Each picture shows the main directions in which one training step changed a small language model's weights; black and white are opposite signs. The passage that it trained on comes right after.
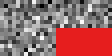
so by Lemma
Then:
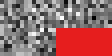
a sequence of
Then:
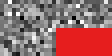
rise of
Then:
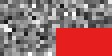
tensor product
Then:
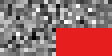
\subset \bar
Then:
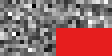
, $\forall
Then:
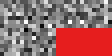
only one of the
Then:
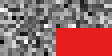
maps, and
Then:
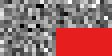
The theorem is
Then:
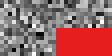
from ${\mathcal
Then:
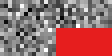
the same order as
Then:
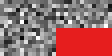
remainder of
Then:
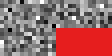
we can also obtain
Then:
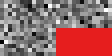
$B$ given
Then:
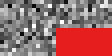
have the same
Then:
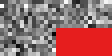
function from its
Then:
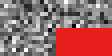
in $G$
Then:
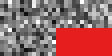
same to infinite
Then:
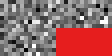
of variables
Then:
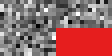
\leq x
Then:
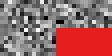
y y_t
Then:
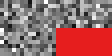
projection of
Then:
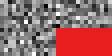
of the equivalent inequality
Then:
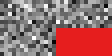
$\phi$ are
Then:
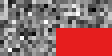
member of
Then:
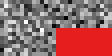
in positive integers
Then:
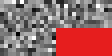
\subseteq T
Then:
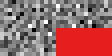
case. Solution
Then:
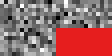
We assume also that
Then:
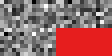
in particular,
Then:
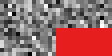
$\Omega$ and
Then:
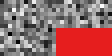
case, for
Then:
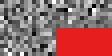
the central
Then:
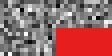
remain real when
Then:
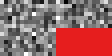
By definition, for
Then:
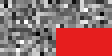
or not for a
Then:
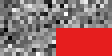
$ is described
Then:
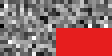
parameter $\mu
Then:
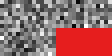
a symmetric
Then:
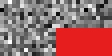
are defined by
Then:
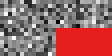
any bounded domain
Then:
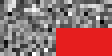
is valid
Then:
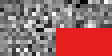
than one. Let
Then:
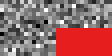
\leq {\mathbb
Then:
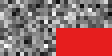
Chow form
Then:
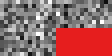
The complexified
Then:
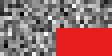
is in process.
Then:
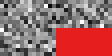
$i$ and
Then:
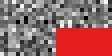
be a curve
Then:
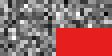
prove. Then,
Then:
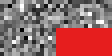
least three
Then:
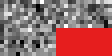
has control
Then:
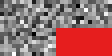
to understand
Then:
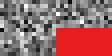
functions in the
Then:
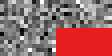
in this work we
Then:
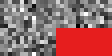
most, one solution
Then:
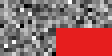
polynomials on the
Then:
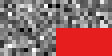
$t$ or
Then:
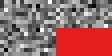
Then a sufficient
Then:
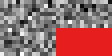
is 0 on
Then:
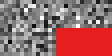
do note that
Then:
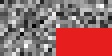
we extract
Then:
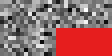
made in its
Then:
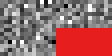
j \in
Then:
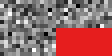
we did not
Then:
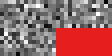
The values of
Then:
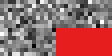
clearly implies
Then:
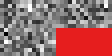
$U$ of
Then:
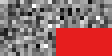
these scales
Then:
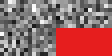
the functional
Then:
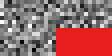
and covariances
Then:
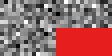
The subset of
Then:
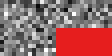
has a minimal
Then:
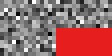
together we
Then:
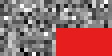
be infinite and
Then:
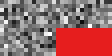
the case of compact
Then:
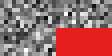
{t \over
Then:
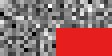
ideas we
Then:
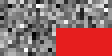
It follows from
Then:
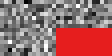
if either
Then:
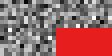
if we are
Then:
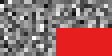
bounding a
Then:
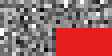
use the computations
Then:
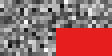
means that
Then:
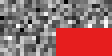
of objects
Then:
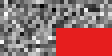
was written
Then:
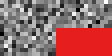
representations of
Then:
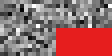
schemes for
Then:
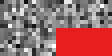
case, we
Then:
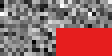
there exists an open
